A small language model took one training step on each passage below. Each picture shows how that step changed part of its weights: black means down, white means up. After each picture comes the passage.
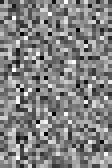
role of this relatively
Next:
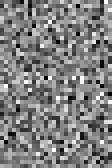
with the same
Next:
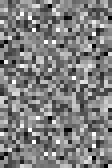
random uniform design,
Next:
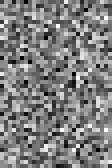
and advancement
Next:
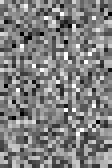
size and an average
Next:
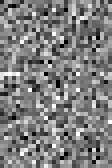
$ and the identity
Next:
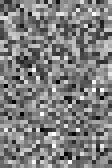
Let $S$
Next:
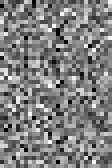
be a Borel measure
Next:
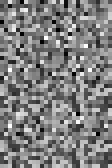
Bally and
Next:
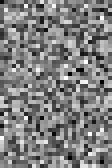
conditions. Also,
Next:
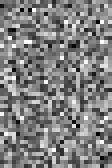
on Physical
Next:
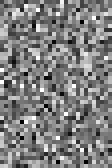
new parameters, we
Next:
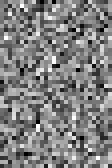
}\otimes T &
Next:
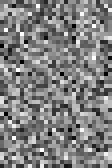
Consequent to
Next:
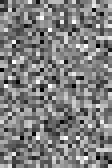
if there is a
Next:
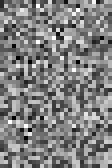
to connect with their
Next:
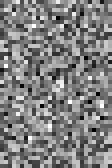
satisfied. In
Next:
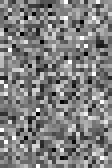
for youth policy
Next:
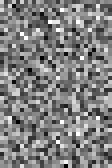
exists an \'etale
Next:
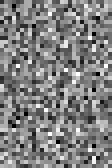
of a harmonic map
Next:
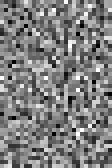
the Markov property and
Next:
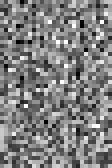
Normal activity was
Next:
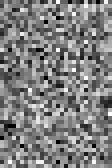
provide a reliability
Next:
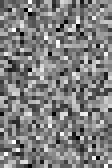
elementary symmetric functions of
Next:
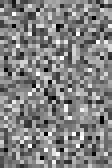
follows by the same
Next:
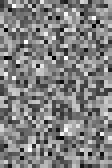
completing their
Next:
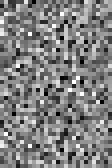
be the solution operator
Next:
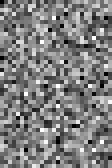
there is no such
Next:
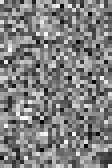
sound absorption peak
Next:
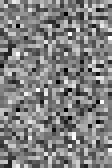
novel numerical algorithms based
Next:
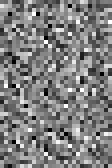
the normalised characteristic
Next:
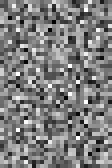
study is still 2
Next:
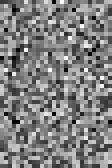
politics of this
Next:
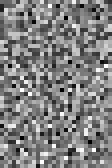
\infty$ as
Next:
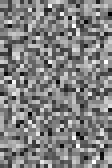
dynamic analysis increases
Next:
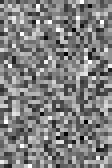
an element from
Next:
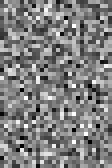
\varphi$ to
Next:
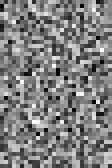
function. Thus the
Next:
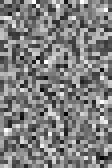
that allows for easy
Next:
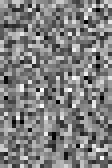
aspects including: industry
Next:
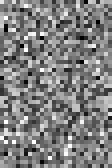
matrix columns.
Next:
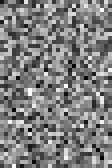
of attachment to
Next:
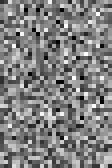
variables because we considered
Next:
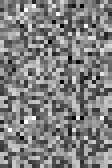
estimate parameters,
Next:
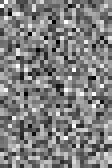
The challenge is to
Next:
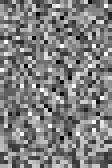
continuous, bounded functional
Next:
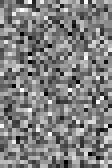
topologically conjugated
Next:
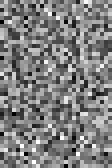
of hidden
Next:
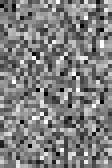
the methods allow for
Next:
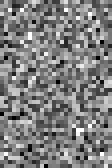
integrate and
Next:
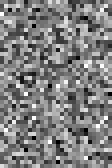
is processed through
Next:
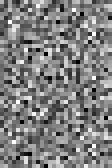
ie single
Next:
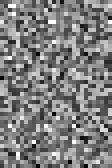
& {\mathcal
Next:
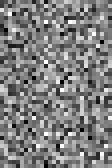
$u \ge
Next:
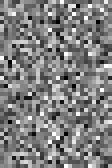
as $N$
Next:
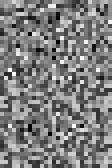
The communities of
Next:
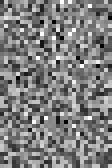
development, in the
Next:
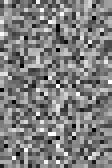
can be distinguished
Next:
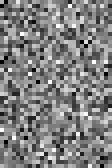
for pure drift
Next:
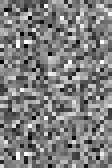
waits on
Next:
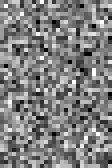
available indicators, or
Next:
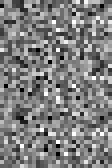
a natural first order
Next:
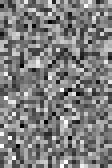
test can be seen
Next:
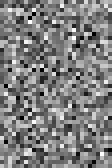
hormones to
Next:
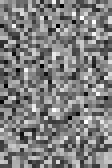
is a Hopf
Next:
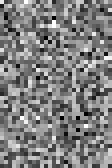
examined using partial least
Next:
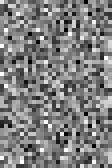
with comultiplication
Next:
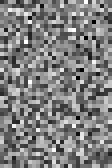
combined to produce an
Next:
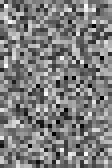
clear from the data
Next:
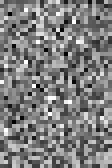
allows to conclude.
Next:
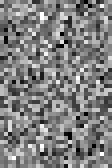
$\epsilon =
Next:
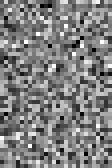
the fourth ones
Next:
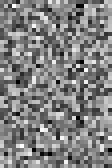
Analysis Data was
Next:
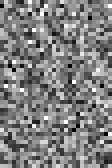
deformation (with coefficient
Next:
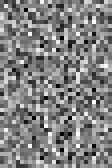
large on the set
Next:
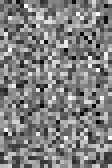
nonsmooth components should
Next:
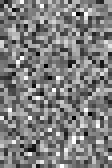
van 't
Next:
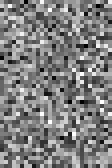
references therein and
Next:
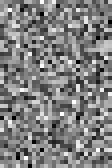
insomnia with
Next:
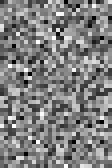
to demonstrate our
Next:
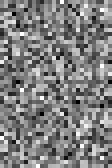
on his notion of
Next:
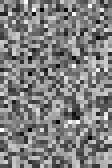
will appear in the
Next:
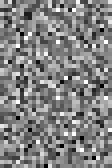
case when this maximum
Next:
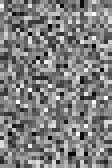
that the bundles
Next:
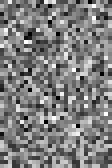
the political elite
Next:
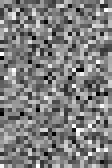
X$ and
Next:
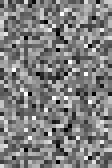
be represented as
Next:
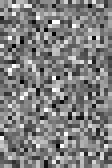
argument $ \alpha
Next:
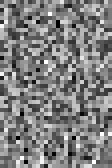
of almost issues related
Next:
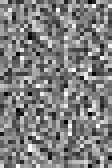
a misuse of
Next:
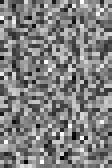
of number of
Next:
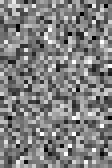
the alternatives in
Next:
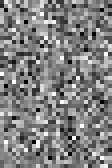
for fractional differential equations
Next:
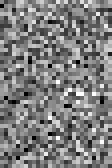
efficiency with which test
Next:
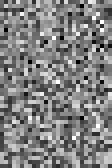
regression with matrix
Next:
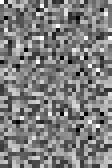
Data Curation O
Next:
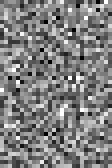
should be) being
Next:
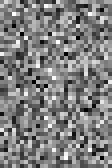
of previous studies have
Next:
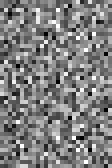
common approximate fixed point
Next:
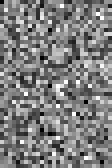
is considered. A
